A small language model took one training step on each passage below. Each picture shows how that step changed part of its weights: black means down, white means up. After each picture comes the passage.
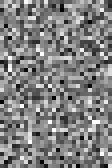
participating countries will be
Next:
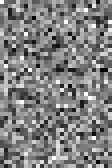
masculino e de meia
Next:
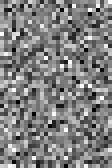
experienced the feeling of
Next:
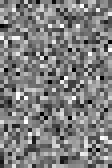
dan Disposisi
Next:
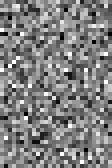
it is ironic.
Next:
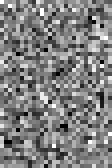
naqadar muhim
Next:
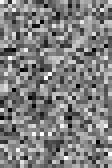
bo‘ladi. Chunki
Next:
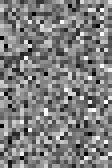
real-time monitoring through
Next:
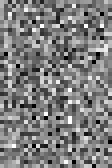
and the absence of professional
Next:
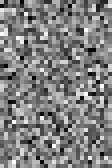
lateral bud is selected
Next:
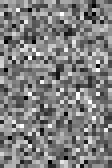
has a stouter
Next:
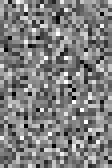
further increase in
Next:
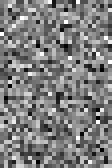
speakers Depth
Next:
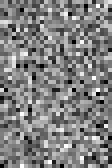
или экономического
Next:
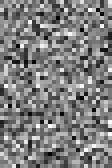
existing courses to
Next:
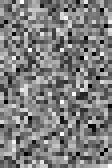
common pathogenic
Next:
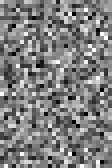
secara berurutan
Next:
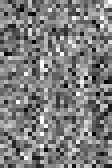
из-за расположения
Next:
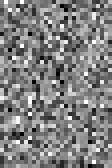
satisfying the
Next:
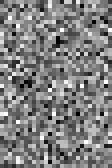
zamonaviy shakl, usul
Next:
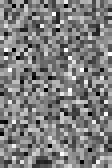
of the literature and
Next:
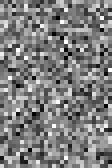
objectives. I have
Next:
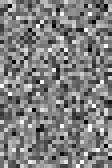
of bitumen.
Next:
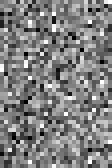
biologiya fanlari
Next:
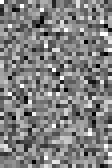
shows that values of total
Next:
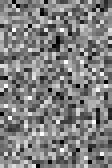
kernel PCA, we
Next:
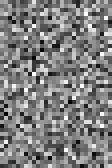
esa hatto 14%
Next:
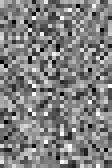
query results: since the
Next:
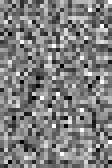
students: 7.5% of students
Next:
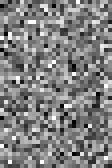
ш темир йўл
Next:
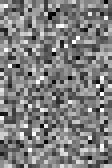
internacional capaz de
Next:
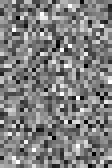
have existed after the
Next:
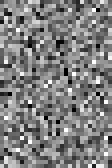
1. Determine the
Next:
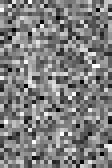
will be communicated through
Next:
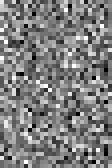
resistência, que desafia
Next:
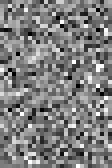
the pigs received
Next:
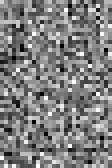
данной статье
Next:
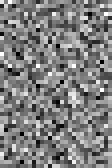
QNN Quantum
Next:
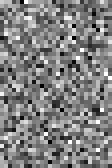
de mots graphies,
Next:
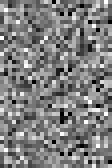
juice?*” This process
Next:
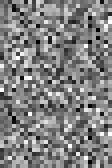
We can illustrate its
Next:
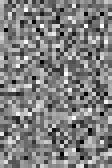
and influences the way it
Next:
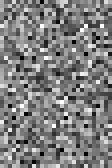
in using and adoption of
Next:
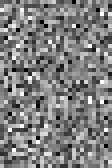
vehicles. We will
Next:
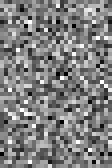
a better external
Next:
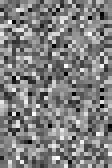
i odgovarao
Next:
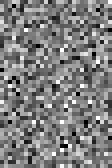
evaluated through the application of
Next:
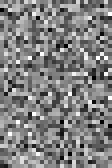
a school curriculum
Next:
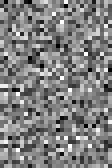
to atony of the
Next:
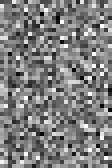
estructurada: en la de
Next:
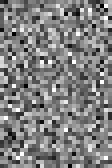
para estudiantes sordos en
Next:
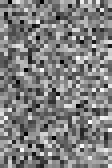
maqolada uyushgan
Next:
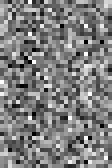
by using necessary and
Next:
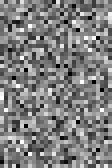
Žižek is
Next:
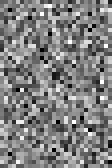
de rendimiento del
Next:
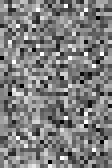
and national nature management
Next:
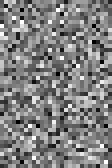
olan ağac və
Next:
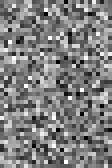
в складі
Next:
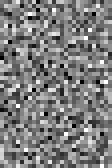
Pusat Informasi dan
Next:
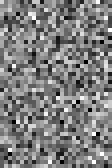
eigenvectors of
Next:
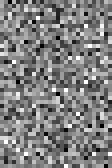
and CBCT in a group
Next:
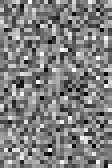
evaluate the results. With
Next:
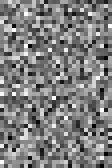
Manacapuru, no
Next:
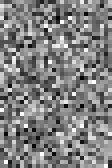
análise dos dados para
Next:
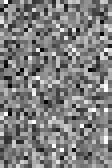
davolash uchun muhim va
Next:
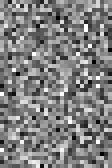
to the cloud storage
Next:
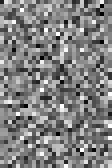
segunda fase se
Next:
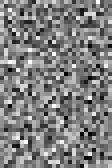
road, Sikar,
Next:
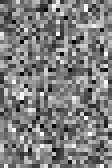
ce secteur vital est
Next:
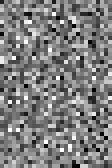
The main functions of the
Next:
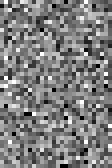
with the coming of famous
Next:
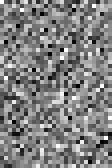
kontekstual dan
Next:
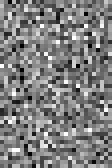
and Discussion This section
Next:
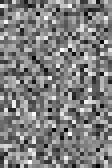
Asset Bank
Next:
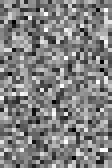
borish ko‘lami va
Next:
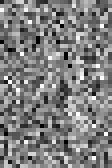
College & LSK
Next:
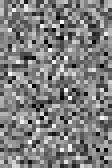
on the heart shaped
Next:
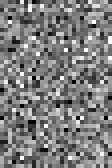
controversy as professor
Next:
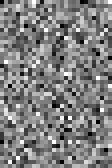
dead Frustrated
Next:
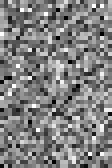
dengan kualitas
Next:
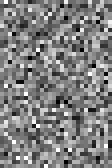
aqliy rivojlanish
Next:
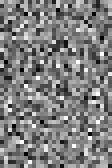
Medical College
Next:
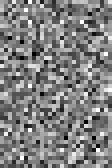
are determined by using
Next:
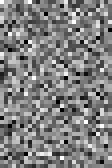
the gelatinous
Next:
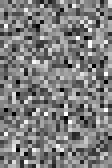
part of Nigeria.
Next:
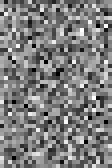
y su consecuente
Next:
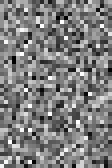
a flexible approach for
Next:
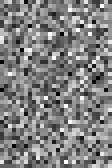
\varepsilon +
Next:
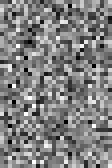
subjects was 26.45
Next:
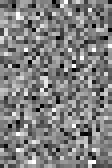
his infected rat model. This
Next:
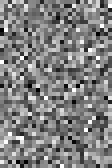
em solo e outro que,
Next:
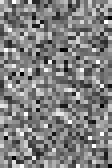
bilan birgalikda
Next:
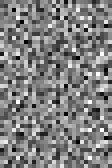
HLK, DC,
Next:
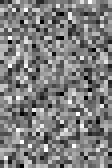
Natural and Cultural
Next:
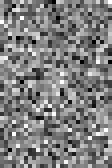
processed more quickly,
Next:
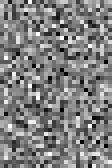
is achieved by
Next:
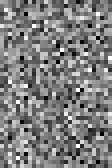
the control was compared to
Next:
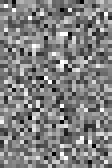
remains constrained by
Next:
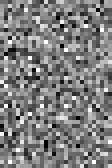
the decision making process by
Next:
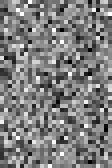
saline water and exposure
